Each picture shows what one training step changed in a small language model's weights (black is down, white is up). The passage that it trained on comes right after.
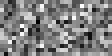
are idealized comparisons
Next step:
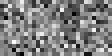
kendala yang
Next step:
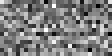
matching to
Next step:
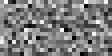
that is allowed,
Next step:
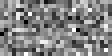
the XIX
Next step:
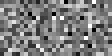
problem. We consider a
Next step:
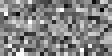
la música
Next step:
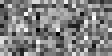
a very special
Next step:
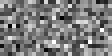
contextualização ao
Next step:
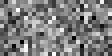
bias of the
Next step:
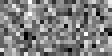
strategies of design are
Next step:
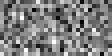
the male population
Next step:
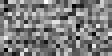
measurements will be required
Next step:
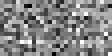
We finally consider the
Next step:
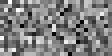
software at
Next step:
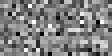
the static and global
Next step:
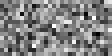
as the sites of
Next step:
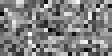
the values) of
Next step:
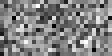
complex than the step
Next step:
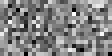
gets the regular
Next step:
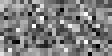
por él de
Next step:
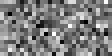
mag, implying that
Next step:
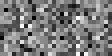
\bibinfo {author}
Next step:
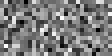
жена так
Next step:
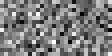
A figura 1
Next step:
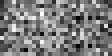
from each other with a
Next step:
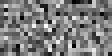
the following choice of
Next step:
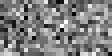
One kind of
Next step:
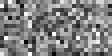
and Others.
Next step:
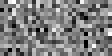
permittivity of a
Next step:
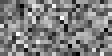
ou “cosmos”,
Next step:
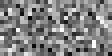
publicații în
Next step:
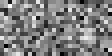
regions. Having
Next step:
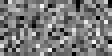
jalb etgan
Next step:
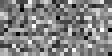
signals with a
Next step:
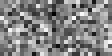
fact, these parameters have
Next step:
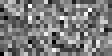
set of densities
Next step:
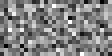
area, Figure
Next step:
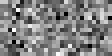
connotation and
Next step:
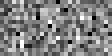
not about people
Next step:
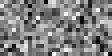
invariance of the
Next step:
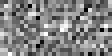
on railway
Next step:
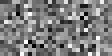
g mixed modes,
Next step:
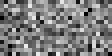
EEDF control and
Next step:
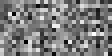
does not perform well if
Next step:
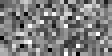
; Mg
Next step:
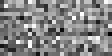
for any choice of
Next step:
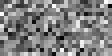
table 1 may be
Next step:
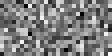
into and out of the
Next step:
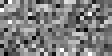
2 – Residência
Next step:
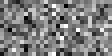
i \Delta_f
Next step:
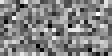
the shaded
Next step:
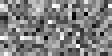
las colecciones
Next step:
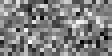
$h$ in its
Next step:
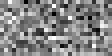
random variables.
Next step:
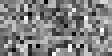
few of the
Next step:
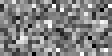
uncertainties were not
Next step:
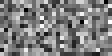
these paths must
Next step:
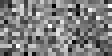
assessments generally
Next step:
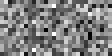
addressed in
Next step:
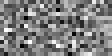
la résilience
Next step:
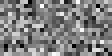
Percepção de
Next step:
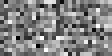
a slight change in
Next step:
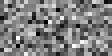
that arises around
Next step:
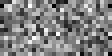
depending on the
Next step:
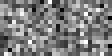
Phys.\ {\bf
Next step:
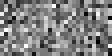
to update the
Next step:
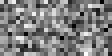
part is given by
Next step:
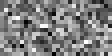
model, where the local
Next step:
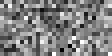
except for the one
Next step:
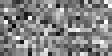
the small dual
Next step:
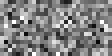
de calificación
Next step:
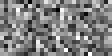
de Zarit y
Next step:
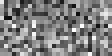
interference, the
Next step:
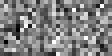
e de que forma os
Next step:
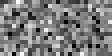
précise la
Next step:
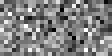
very little
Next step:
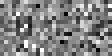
to an increased
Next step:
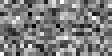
number of total spin
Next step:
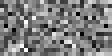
the affiliation relation between
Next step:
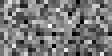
lactic acid
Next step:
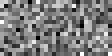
boson once the
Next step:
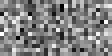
(augment if
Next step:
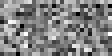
the final sate.
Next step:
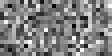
many ways of
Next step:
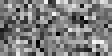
the sky of
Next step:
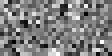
Pillar 2
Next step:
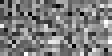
data also reveals
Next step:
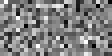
by instrumental
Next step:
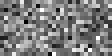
process using digital
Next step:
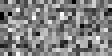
effective visualization and
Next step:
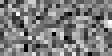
usullar ona
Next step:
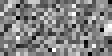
specified role of
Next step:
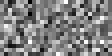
Boolean values
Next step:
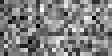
a rotated
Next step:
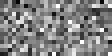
voltage for a given
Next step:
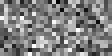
this paper we have
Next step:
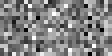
role of information,
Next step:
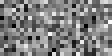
a particular limit of the
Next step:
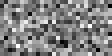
based on machine
